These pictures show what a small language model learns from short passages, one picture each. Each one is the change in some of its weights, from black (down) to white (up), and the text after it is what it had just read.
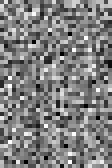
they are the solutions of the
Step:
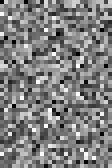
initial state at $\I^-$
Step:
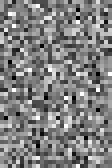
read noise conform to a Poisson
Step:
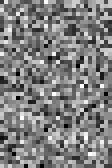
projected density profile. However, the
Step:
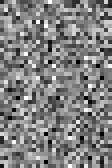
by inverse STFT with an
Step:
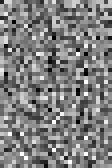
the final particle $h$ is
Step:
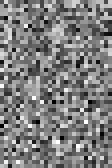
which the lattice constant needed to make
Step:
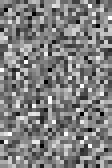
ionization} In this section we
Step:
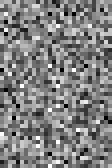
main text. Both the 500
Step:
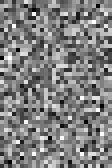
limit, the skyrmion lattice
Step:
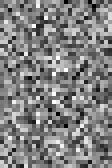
a single mirror symmetry in
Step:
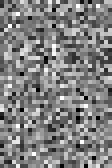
case, we have then written a
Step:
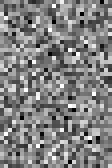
to 36\% in CSN conditions
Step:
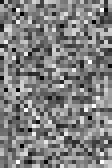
the absorber or high spin temperature
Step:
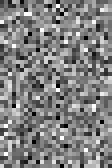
outlines the first of the three
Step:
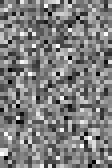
to estimate (hence techniques such
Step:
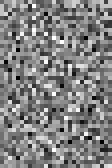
to ``slow down" a
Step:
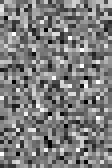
is \begin{subequations}
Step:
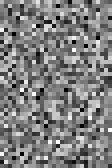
a mechanism similar to Anderson
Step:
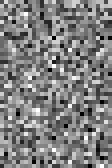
this oxygen gradient can be
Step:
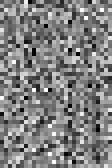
in a Living Lab}
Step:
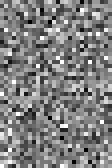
have summed only the first five
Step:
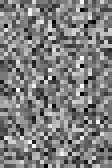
two branches correspond to the
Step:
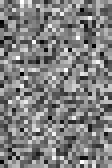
strategies. Ideally, an
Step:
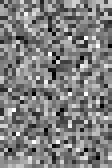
hence the exchange interaction plays a role
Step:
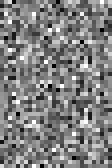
0$. The regularization can be
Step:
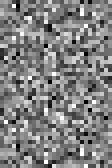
glass transition points. As electric
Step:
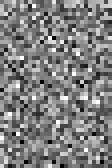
to the progenitor, the
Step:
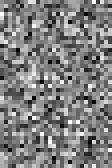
of SVQS is to
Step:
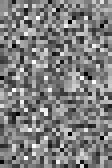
item\_id & source &
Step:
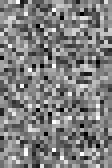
our numerical results with perturbative prediction on
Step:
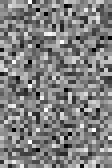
of a simple toy model to
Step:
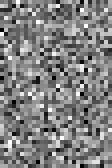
periodicity) and the array
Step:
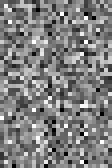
I = 1$) are indicated by
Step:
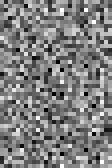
based on the higher-dimensional background
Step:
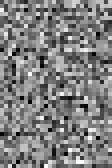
be expected to be realized because it
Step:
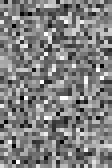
widely recognized now that the
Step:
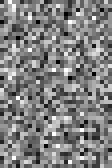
comprehensive analysis of Mg and
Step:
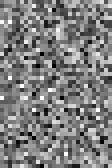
= \hat w^T
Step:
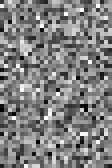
visibly regular pattern.
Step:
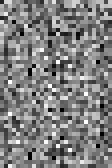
the anomaly is caused by the
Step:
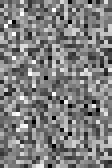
in $\hbar$ with all
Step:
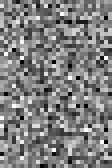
$\mathcal{C}$ is a
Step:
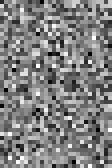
time while maintaining a minimum fidelity
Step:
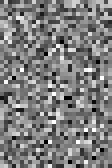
If $\Exp\left\{
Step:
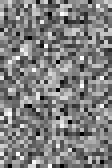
domain, is the key issue in
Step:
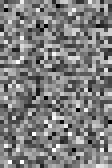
time $t_0$ for
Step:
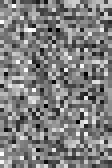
\end{equation} with
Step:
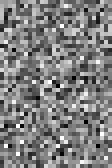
the quantitative criteria of isotropy described
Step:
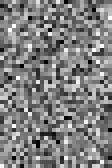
a plateau and a slight
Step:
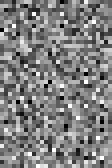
magnetic skyrmion bags
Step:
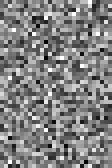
survive to twice its
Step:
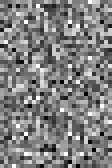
the ongoing situation are infection
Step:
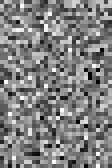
representations of the current algebra and not
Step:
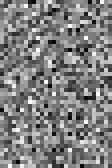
normalization but with orthogonalization** separately
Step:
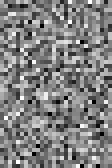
inset to Fig.3,
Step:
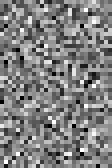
operator to understand better where/when
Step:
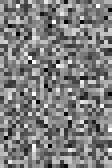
are also a clear target: to
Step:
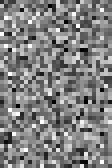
operational instruments, denoted as
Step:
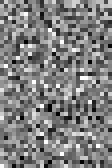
this method was only used when the
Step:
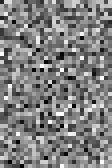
the stiffness of the
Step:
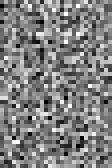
one loop level, in the
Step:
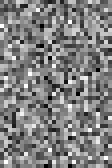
constraint region in Figure 1 with its
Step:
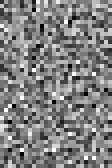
one raises $\theta$,
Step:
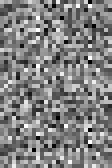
picture, we would need in addition
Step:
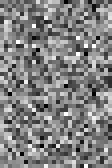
a given particle species $k$,
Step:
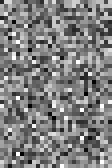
the new algorithm to detect whether sensitive
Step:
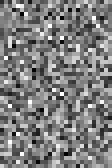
We rewrite the left hand side
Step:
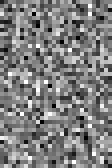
original and edited prompts
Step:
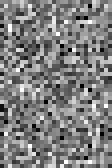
neglected in the fit. In
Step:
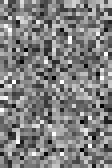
For the test, the white matter
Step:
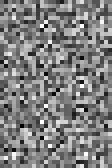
decay channel, seeded by
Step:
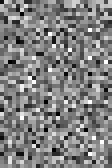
factors in Table II. Table
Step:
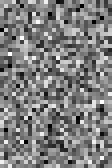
translational isodiffusivity
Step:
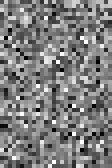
radii modify the propagation of test
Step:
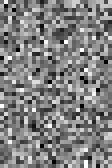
Section 4 contains general discussion and
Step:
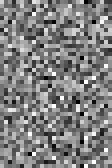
flow surface discharge plasma,''
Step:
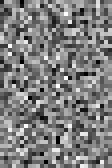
achieve both computational efficiency and high
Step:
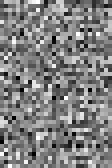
where we have used partial integration at
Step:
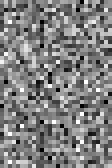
bulk critical temperature was equal to
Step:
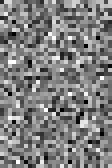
the diffusion ansatz in the
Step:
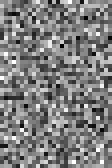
\begin{abstract} We present
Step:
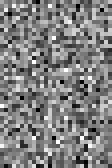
The procedure was modified to incorporate
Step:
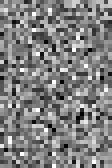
preserves the order induced by the
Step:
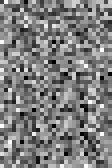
markers indicate the users who choose
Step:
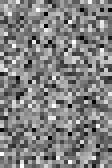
of TPP catalyst,
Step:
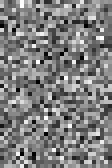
physical and biological systems. We
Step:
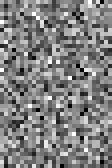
the service API may be
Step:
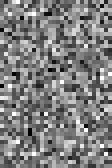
Otherwise, the window is
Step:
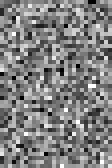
in the near-equilibrium
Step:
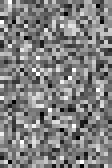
threshold), instead it may grow the
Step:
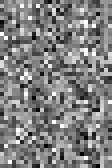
sensor networks. The numerical results and
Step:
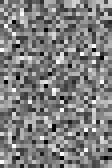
$\delta \to \delta +
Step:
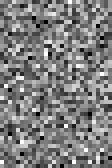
To alleviate the problem
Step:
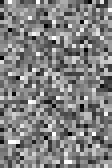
analysis [6, 7]. The
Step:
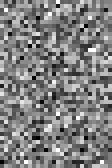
hierarchies and topological field theory},
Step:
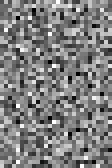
This result corroborates our
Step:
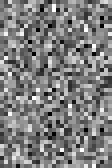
Foundation of Finland, and
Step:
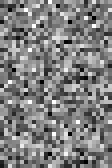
code. However, MUST
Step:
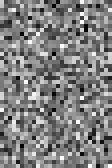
or ``bands'' have been
